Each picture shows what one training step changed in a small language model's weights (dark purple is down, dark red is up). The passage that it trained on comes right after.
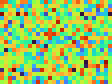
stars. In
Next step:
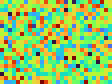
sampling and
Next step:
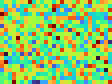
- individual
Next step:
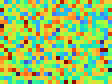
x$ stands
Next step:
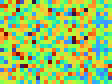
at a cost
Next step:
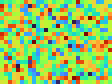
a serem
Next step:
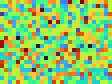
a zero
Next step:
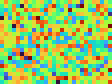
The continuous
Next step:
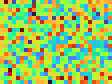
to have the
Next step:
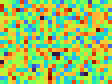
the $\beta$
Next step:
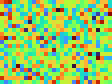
and the result of
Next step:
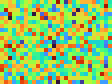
compared to their
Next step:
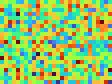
la elección
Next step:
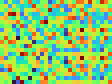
defined by
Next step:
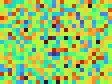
of the simulation
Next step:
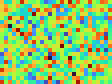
a construção
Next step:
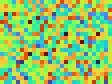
models each include
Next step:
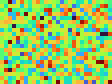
applications this
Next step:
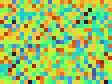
This is the
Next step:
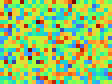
need to
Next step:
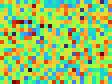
in appendix
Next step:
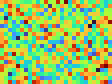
nominal \\
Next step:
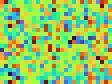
\forall e
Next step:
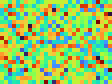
comes from the
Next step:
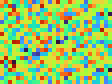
as for the
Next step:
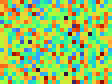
in a single
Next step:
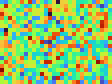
que por algum
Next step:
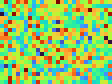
following search
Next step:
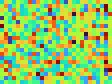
status of
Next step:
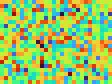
one of these
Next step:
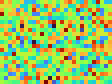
are characterized
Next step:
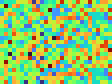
presented in
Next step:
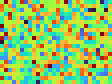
explain the general
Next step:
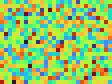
that supports
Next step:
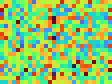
distribution, with
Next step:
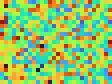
this research
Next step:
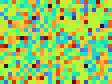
$i$ and
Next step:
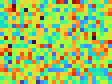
edge shared
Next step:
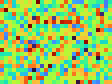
and because of
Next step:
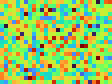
and $\Lambda
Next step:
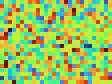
paper is
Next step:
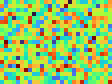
effects that
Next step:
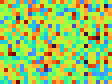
derive for the
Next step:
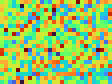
The outcome
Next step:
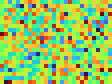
make the
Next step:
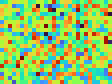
they create
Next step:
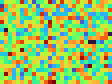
temperature components over
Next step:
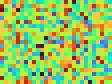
Then, the
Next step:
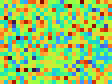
with data taking
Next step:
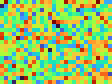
the utilization
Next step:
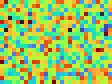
\phi =
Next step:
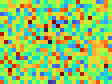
around the three
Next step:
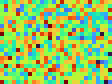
задаче об
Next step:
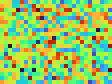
the signal are
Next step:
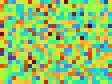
life was
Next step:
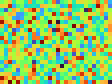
motion is not
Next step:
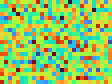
A proposta
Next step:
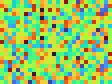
consider that the
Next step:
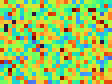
which are the
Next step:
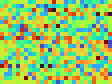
the rate
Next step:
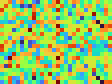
is expected
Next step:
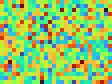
de alto
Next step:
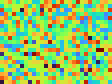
mass distribution, where
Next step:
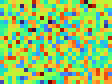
fora –
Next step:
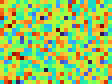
in Eq.
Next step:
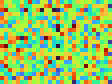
$d$ for
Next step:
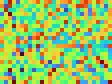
The two terms are
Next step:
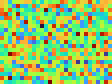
Nida at
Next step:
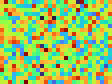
We first consider one
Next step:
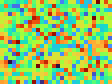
Albeit this
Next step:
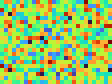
detection for this
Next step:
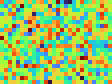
conditions at the
